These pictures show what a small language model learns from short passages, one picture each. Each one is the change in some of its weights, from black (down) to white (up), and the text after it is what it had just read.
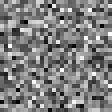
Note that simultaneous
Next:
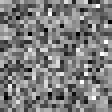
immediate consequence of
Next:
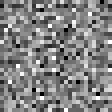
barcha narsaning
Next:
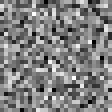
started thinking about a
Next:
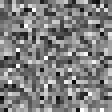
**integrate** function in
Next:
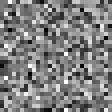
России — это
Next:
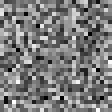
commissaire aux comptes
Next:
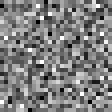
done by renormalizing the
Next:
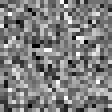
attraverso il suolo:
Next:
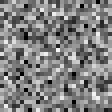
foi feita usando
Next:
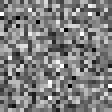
Grecia⁶» quanto
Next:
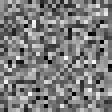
numere prime, media
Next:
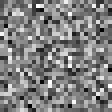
dentro da subcategoria
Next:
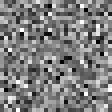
V(x). \] There are some
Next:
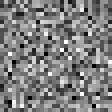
(i.e., the fact that the
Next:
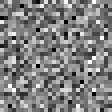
gereği bir bilgi alanı
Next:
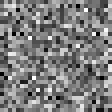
Com a finalidade de
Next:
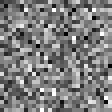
the manifold $(X \times X,
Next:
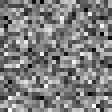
case in higher-dimensional
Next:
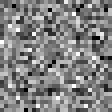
İş görenlerin
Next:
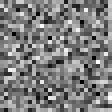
% au moment du
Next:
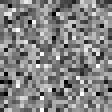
Then the following statements hold.
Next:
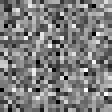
are defined as follows \begin{equation}
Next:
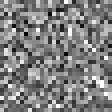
apresenta maior diversidade
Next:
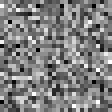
remaining quantities.'' This
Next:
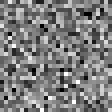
период. В то же
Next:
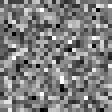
$i \in I$, we call
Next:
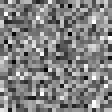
Церква Св.
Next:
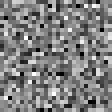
necesarios para conocer y
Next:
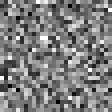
$k$ tends to zero and
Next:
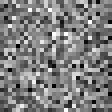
choice of $\pi$, see Remark
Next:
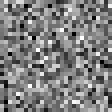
salud, con el pleno
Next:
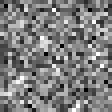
the subscript $d$
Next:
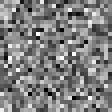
second, with smaller values of
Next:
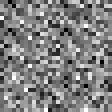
\mathbb{R} \geq 0
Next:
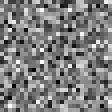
We will call this situation
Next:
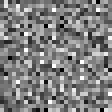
case \( f_{xxx}
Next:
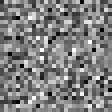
meaning the evaporation
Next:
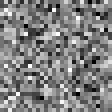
approximations in genus
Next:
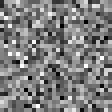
los planes de estudios
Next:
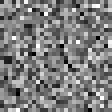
for every $n$ divides
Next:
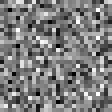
orqali ish bilan bandlik
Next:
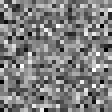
kitoblar yozildi.
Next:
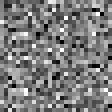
we will show that the coefficients of
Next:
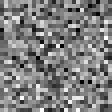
masculino e em até 8
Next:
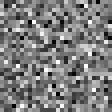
choice of $s$. So we cannot
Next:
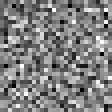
$C$ and the strict
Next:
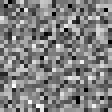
ends the proof of Theorem 1.
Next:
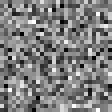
le Komintern en 1937,
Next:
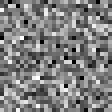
third order tensor to
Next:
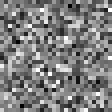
$n$ and $N$, there exists a
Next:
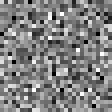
define the Orlicz space associated
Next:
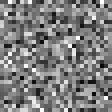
данной работе было
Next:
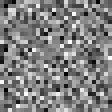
values. The problem is to find the
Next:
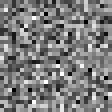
mumkin: taqsimot,
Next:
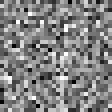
Sementara produk mie
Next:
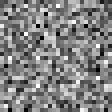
tashishga moyil B.*
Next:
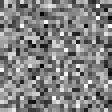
tahlillar mavjud
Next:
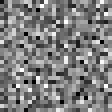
termini che di per sé
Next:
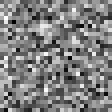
não quer ‘sentar no
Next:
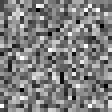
de los/as votantes
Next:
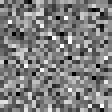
$e_j$ be the edge of
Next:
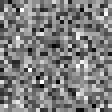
como requisito previo para
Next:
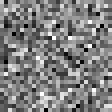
$B$ and a Hilbert
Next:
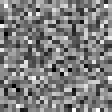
if we increase this value too
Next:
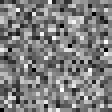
is another such disk, this is
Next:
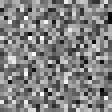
фани доирасида,
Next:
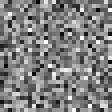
the solution propagates the
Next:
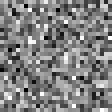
the rest of the channel
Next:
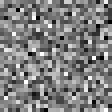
женщин группы
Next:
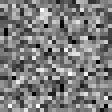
each $n$ and $d$ we define
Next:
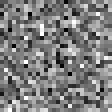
\cite{solv} it was
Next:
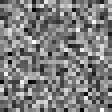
y la responsabilidad
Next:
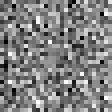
BELLE Steven H.
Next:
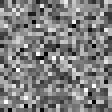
natijasida yuzaga
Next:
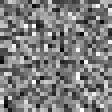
a k-nearest neighbor
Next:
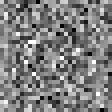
number of overpartitions $\pi$ of
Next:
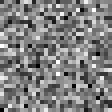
muhim ishlarni kunning
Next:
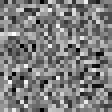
змогу команді
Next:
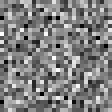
Bo Bardi**. São
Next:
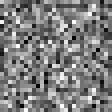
(being invertible, being
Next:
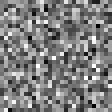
пацієнтів з
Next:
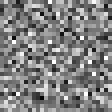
of all particles in the Weyl
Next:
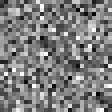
and $M_{2}$ be two
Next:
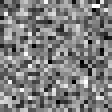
albatta, uni senga
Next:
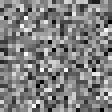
ёки ярим доира
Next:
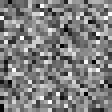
\begin{center} {\large\bf
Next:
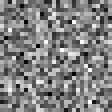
tashqi tomondan
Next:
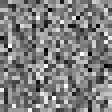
A.; Baptiste, B.
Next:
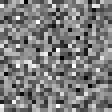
en la interpretación visual como
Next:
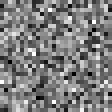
as disgust, anger and
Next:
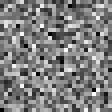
$\varphi \in \dot{B}$ and
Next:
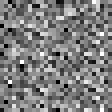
\leq \overline{\delta}$ and
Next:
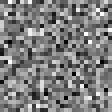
дарёнинг бош
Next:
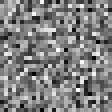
from heteroscedastic
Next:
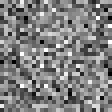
tahlil etildi.
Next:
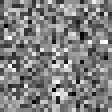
point amenable if and only if
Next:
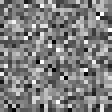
function is defined by \begin{equation}
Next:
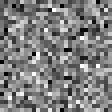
$H^1$ errors for
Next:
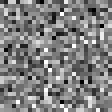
выход клубней
